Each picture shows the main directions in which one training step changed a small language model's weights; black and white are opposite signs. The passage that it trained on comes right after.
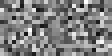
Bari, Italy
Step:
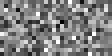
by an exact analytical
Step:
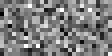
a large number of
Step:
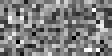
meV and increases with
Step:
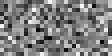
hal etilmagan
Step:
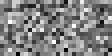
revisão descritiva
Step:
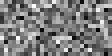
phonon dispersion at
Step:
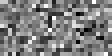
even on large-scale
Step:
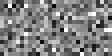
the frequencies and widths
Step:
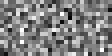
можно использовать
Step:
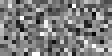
human health.
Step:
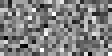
acreditamos que as
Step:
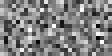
of core collapse
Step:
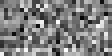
Mário Santiago
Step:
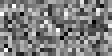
``side effect'' of
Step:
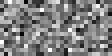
Les dynamiques
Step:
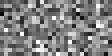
a imponer la
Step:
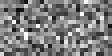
disagreement of
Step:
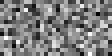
paru merupakan
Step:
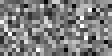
which one of the graphene
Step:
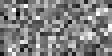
accelerators on each
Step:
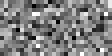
A the crystallization
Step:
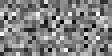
the following statement.
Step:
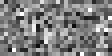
each field ${\cal
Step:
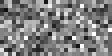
to analytic closed
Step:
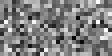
short-time approximation to
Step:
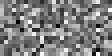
transverse momentum as a function
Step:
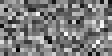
is the transverse momentum of
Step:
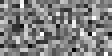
spin Bott index and
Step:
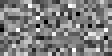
The drug is
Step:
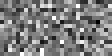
not necessarily identical
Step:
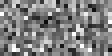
A.X Our
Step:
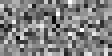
an index?}
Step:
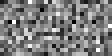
movement of such
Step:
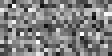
untouched during
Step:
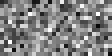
problem in question is
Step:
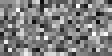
a clarinet,
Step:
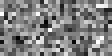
the most likely state present
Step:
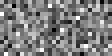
be specified using the
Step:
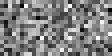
boshqird va
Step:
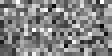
for the box
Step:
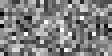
2 | APC fully
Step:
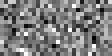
теория и
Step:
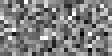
va $c = b
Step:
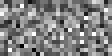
signal to noise ratio of
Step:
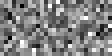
to be responsible for
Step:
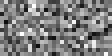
of neck opening
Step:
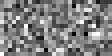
em Roma,
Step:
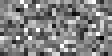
fisiológicas al
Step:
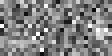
and cervical
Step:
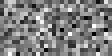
point prediction accuracy and uncertainty
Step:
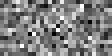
do estudo foi o
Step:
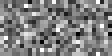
to $\rho_s
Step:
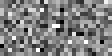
of predictability. In
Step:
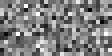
the detuning,
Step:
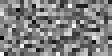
analisados nesse
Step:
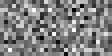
of LUCAS and
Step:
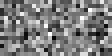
is completely removed
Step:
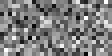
и пути их
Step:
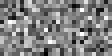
R² is often used
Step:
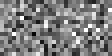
European trends in the
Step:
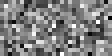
function, and apply the
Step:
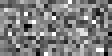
los variogramas son
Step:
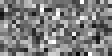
symmetric GPU
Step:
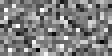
semestre et de
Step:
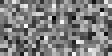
source function for each
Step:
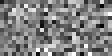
conta desta
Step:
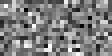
suggest that they are effective
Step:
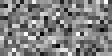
orgnlarining ish
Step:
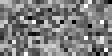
information. 4.
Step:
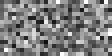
our conclusions are
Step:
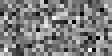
the lower limit of
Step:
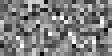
the beauty
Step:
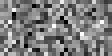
ans et plus 459
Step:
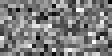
Attackers include
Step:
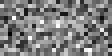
yoki boshqaruv sohada
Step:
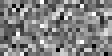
the U.S.
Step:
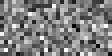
particular studies the scenario where
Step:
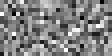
Direito de
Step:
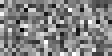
results reinforce
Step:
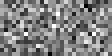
of Innovation and
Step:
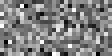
boundary, while all other
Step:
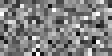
density at the edge
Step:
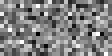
proof. Therefore, in
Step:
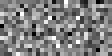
melting temperature range at
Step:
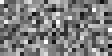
In this work, we
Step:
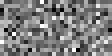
a function of external
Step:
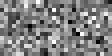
variados segmentos
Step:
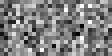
mamlakatlarda tut
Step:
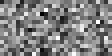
matrices, it
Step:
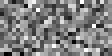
DTC y
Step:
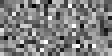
fit. In order to
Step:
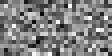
take the words that are
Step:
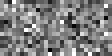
experiments to show that image
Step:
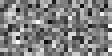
ta’lim” deb
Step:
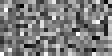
logoped bolalarni
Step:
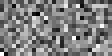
introducing an appropriate
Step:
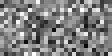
44 Fechada
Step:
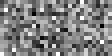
propose an online transfer
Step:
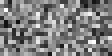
into the cell to generate
